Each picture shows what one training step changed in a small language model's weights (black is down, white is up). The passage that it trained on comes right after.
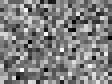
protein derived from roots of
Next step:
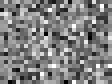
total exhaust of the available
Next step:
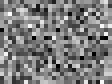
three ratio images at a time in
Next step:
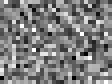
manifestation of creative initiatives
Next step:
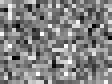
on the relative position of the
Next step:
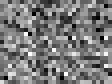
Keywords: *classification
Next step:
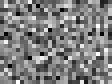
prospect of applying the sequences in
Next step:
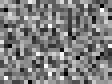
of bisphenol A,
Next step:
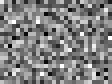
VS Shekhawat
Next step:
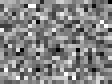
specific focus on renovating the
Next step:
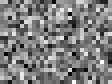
local energy communities (LEC)
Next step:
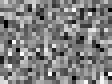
but will be extended to more settings
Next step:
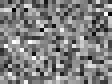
cross self-confrontation
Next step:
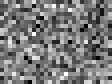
friction for a singular
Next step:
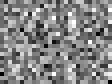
Tailored Content.
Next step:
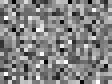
social consequences.[3] According
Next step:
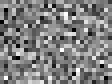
contained in the solid phase of the
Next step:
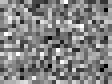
the accuracy of the search results.
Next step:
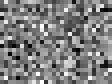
results of the optimization process are
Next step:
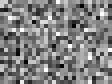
there is dearth of study on
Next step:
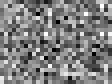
this section. Scheduling
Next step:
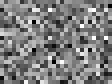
1) and 52 in the
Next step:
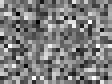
such as a mutual legal assistance
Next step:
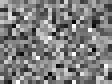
an example of such reporting is provided
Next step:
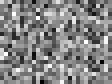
the existing JPADS.
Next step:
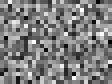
effects. However, to differentiate
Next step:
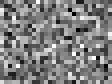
causticizing reactors using the
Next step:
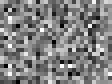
that befall the entire
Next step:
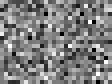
myth being "a traditional
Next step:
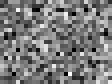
raises significant ethical concerns, including
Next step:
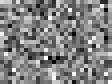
regarded as economical solutions.
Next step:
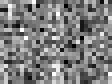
on commodity exchanges
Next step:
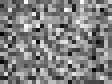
arthropods which could
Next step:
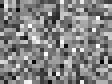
test reactor The in-house
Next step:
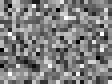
it was sintered in a
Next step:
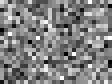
the insurance of available,
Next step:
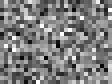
strategies employed by women to overcome
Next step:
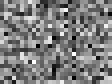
projects and manage workspace
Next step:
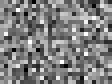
approximately 10% to 15% higher
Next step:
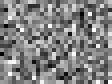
of the frameworks used to address the
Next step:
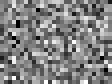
practitioners that incorporates risk
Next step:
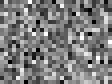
performance, safety, ease of
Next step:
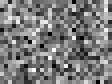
the project was to develop a
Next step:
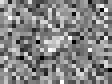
the working medium. A transparent circular
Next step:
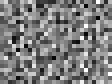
security challenge in Nigeria explains why
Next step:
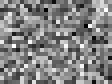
samples having different thickness was performed since
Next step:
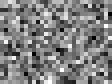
and right-to-left.
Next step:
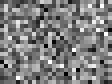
Crystallographic Data
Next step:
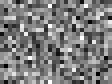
of Iteration (t):
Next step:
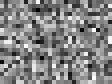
which inventors produced their first
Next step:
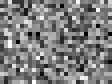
achieved by resettlement
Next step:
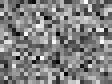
Rights, Committee of
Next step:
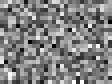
The cumulants themselves,
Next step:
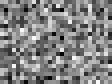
body comes from food, of which
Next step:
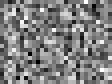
reluctance towards TM.
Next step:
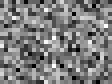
more relevant in the ministry.
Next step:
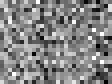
Article history: Received
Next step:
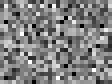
construction - Water recycle and
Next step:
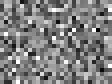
diabetes). 247 patterns are used
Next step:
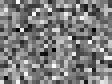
according to the freeEnergy Return
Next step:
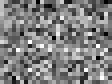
Prevención del parto
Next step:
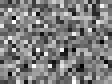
improve the infrastructure of terminals
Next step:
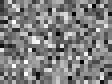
dielectrics. More details
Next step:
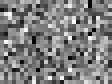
will break the security of all
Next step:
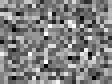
and environmental aspects. Consequently, a
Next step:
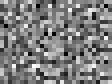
increase in the production of food
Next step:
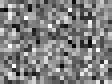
by the end of the vegetation period
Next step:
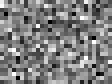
including our country. Nearly
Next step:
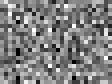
centered on two children in most
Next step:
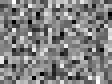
variable and t be an independent variable
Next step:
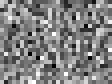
the anterior region of the maxilla
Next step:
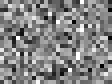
water and final concentrations were determined
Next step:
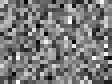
well-known herbs, including
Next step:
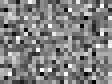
of the purchase flow and before you
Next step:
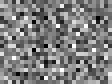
\mathcal{A} :
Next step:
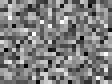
to the management and organization of educational
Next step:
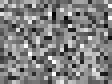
and Branch Offices of
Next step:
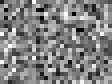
located at: (1) the
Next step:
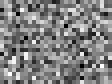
seen as the best technical, least
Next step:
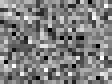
which has substantially lower cost
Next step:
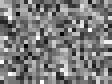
called intentionalities and they
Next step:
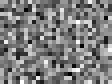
should be preferred for preoperative
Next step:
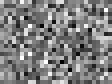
three dimensional construction is an open
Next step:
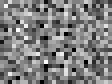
in order to determine optimum
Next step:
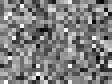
Table 7. Key data sources
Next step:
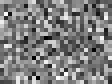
property, thus eliminating the
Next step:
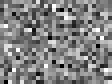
can be interpreted as the maintenance work
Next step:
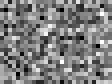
in his house, has learned
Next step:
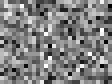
exchange of particulate and dissolved
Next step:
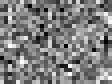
weed interface, there is evidence
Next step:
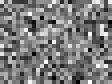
β -tubulin is
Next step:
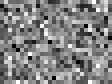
reduction of 25 % was achieved for
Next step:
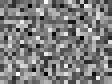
CT-less attenuation
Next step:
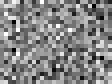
molecular mechanisms and identifying the specific
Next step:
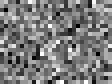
of territorial planning is complex
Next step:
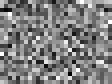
albicans* were isolated from
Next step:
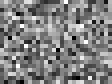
research variables. The participants in this
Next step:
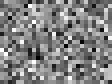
the state specific web sites. In
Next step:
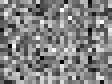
rejects the rules of perspective.
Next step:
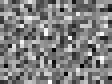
Impact of the metabolic syndrome
